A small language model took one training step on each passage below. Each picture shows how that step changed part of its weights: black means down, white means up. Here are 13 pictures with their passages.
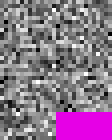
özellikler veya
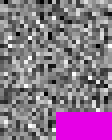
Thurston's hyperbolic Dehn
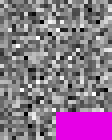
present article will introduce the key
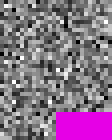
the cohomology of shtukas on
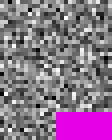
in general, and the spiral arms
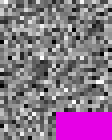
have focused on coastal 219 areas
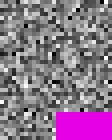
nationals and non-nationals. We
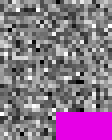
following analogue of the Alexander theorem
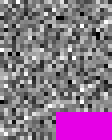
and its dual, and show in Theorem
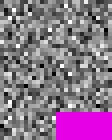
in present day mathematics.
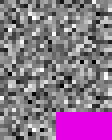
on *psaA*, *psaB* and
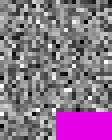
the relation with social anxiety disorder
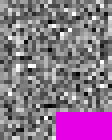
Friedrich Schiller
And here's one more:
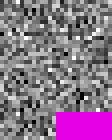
improve the prediction of cutting
